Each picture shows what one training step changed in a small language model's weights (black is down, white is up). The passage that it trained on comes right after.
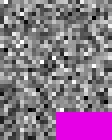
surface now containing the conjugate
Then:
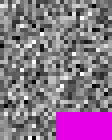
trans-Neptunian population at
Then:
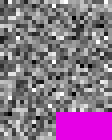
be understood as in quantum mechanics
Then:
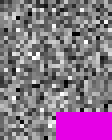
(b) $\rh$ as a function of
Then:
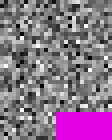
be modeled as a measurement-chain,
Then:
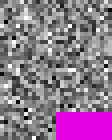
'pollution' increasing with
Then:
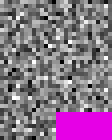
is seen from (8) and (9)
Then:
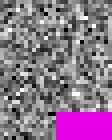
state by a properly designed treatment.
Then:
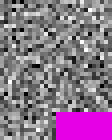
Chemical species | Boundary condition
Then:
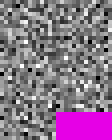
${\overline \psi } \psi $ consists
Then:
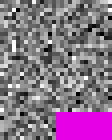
the Fermi level remains well within the
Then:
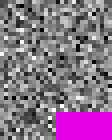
Cause-specific cumulative
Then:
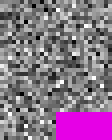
= 1$ and is described by a zero approximation
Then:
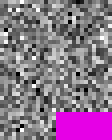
motivated by the finding first reported by
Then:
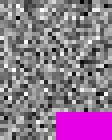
by $\left\{ {{\mathbf{\Omega
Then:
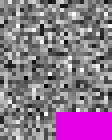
1} \left({\iota\over
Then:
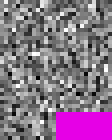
in Pulse Hight Amplitude
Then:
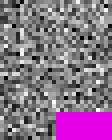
quorum size, as defined by the
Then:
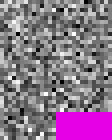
spectral order blaze removal all
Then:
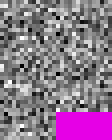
a homogeneous system in which the two
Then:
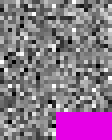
differs from these publications in a
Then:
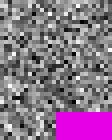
material to stay aligned with
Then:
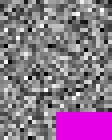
$W$ boson: this process provides
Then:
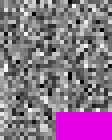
the initial beam-target system must
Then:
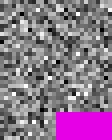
a dot with the weakest coupling to the
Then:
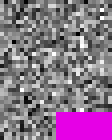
the winding physics necessary to
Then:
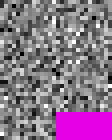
by means of a collision integral,
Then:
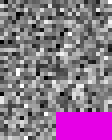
\gamma$ collider as a function of
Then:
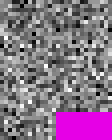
and require multiple layers. Each
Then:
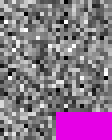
controls the magnitude and the sign of the
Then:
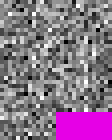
ability to extract and inject charges into
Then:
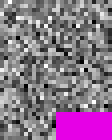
aforementioned DBA
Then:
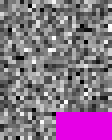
must be all of $k\sp n$.
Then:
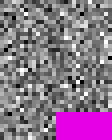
satisfies $\Pi_{i =
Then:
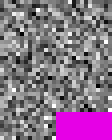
terms $G_{mn}$ are related to
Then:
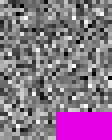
be derived by convoluting the
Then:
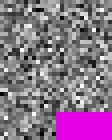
CMB power spectrum for fixed current matter
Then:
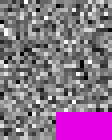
and the diameter of the lens aperture
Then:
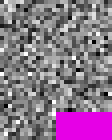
type-II superconductors
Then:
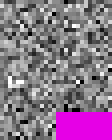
{\bibfield {journal} {\bibinfo {journal}
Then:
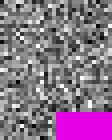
atypical speech for the
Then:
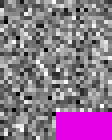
high resolution and high detection sensitivity
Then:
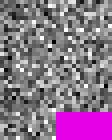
equilibrium. To discuss the
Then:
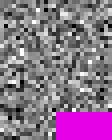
system is supposed to be very simple. In
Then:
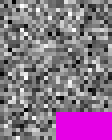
based on global flavor-color
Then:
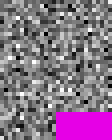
is no conduction by tunnel mode from
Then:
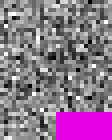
of the polytope in which the
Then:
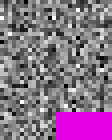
the way up to the glass transition
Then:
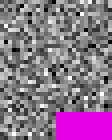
magnitude distribution of the OCARS
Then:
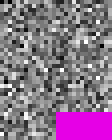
the low-$Q^2$ FFs
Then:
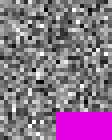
the common requirement that they should interact
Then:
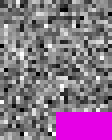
In the other words, diffraction on the
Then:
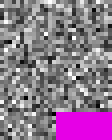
from partial incoherent input states of
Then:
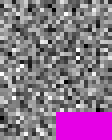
of the black hole mass $M$ as
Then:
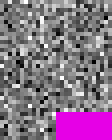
a starting node and a different ending
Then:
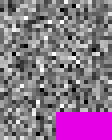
stable equilibrium state with an
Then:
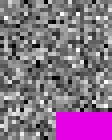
to the incident wave spectrum. \\ This
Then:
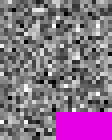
freedom in the choice of ground state
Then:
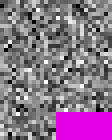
to the exact waveform – a
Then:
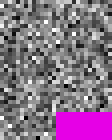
has important limitations. First, our results
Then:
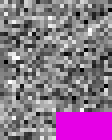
(-5c to 5c), with the
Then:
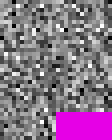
is small, such as $\theta_o =
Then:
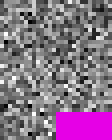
have at least 20 counts per
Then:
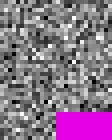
and using Bean's formula) values
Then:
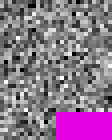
a flow with negative initial energy could also
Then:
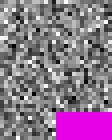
scales of our Universe. Groups
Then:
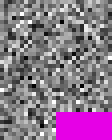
a smaller relative velocity with respect to
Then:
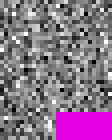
qubit}. Qubits can be physically
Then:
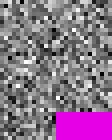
degree of nematic ordering and in
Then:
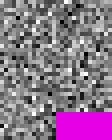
the device and accurately predict
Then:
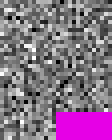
the signal-to-noise ratio and the
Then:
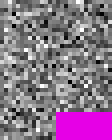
we extend it further to relativistic
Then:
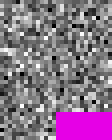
residence time in the stationary
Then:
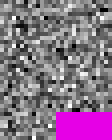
ID; the existing flow solver
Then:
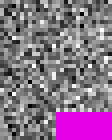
data are shown in Figure 9. The communication
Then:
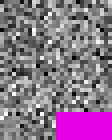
$r_s$, which is well outside
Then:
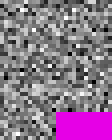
greatly promote the efficiency and
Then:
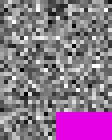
K\"ahler metric,
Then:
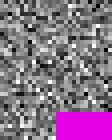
be produced in decays of D, B
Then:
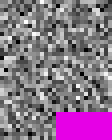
several other astrophysical
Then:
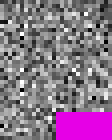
either by their perception and direct
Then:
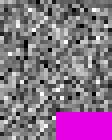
conjectures about the infrared properties and
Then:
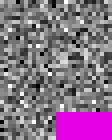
the 60° aligned region in
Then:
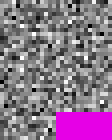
weight (see panel (a)), is
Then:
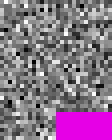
in asking Albert Einstein to
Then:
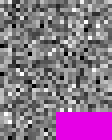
\eea In what follows we take
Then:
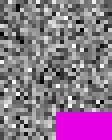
m_H$, where $\rho$ is the mass
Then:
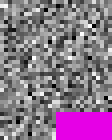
the two plates whose magnitude we shall
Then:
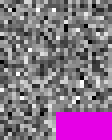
meV, the same as the lowest curve
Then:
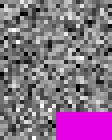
to the cutoff. The physical mass
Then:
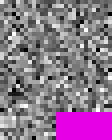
these devices would should not be added
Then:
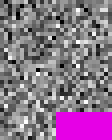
tunability of the nanofluidic
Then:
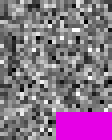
\cite{Batygin2013} we
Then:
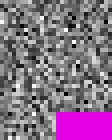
eigenmode computation and 3D
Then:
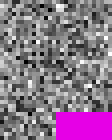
weather station clusters were of a
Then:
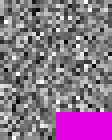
by vacuum ultraviolet
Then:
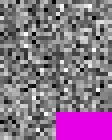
Hence we have \begin{align}
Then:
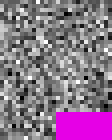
task, the data distribution contained 518
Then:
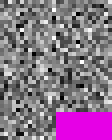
develops in time and Fermi calculated the
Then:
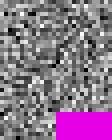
the limits of Rayleigh regime or
